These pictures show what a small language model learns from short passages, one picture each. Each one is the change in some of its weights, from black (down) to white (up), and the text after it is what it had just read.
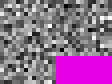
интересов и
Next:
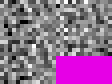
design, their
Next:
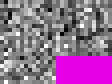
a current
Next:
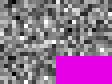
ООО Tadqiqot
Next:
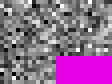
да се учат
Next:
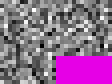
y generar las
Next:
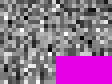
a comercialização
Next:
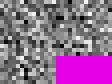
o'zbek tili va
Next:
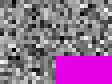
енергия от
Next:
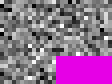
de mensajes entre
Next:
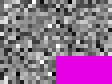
I declare
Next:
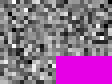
emblemática y
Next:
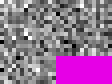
is common and
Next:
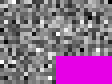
bilan o'zaro
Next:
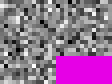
es de sumo
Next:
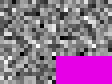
в пределах от
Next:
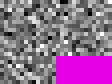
в экономике
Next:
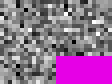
нами програма
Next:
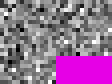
eficiente na
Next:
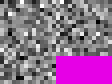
peringatan dini dan
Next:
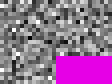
(LBP) и
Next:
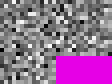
the events in
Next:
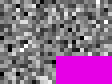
- Pada tahun
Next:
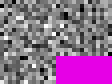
sus proyectos
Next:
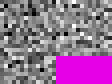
een plaats te
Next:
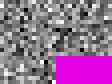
en medio de este
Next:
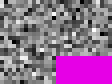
Карафоли. –
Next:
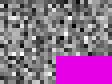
Methoden und
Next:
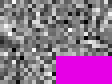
WFBach o,
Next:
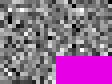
Separation of
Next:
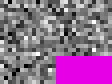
qilish, ijod
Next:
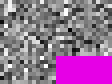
des espèces
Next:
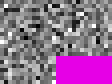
la mejora en la
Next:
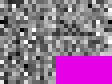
queso era
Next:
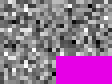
system, as well
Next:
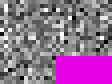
A descriptive
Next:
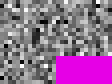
supposer à
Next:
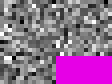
как строение,
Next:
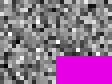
картина была
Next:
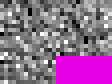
para ser intervenido y
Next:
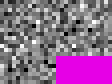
uchun mustaqil
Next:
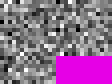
future educators
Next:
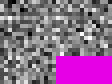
comme un moteur
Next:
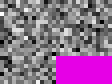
рынке с
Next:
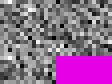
uni sifatini
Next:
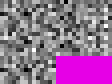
yang dilakukan
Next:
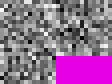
To strengthen
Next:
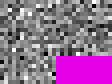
Islam juga
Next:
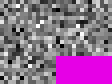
determined. The
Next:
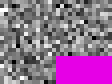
Shu bois bu
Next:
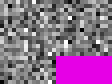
Anreise zu einem
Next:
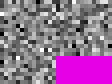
avance que la finance
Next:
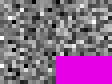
ham bu boradagi
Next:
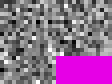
obstante, la
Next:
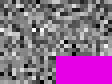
of Profits:
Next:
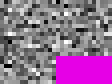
інших форм
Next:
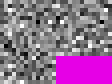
6. Ляшко
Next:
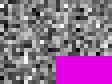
en las princesas de
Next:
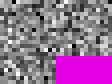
De Directie
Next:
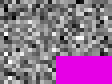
un ejemplo
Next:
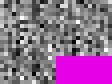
tanto generan
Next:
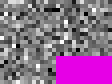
Academy of
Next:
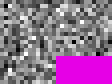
a criança a
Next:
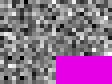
va avtomatik
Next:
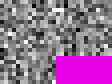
firmes les
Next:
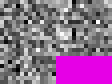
o‘ziga xos
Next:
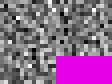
bienestar, la
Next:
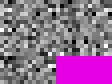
compreensão de
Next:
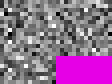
como uma maneira do
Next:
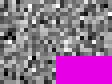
Никто не
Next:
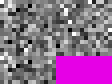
protège les
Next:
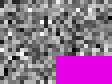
que no coincide
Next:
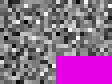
yosh avlodni
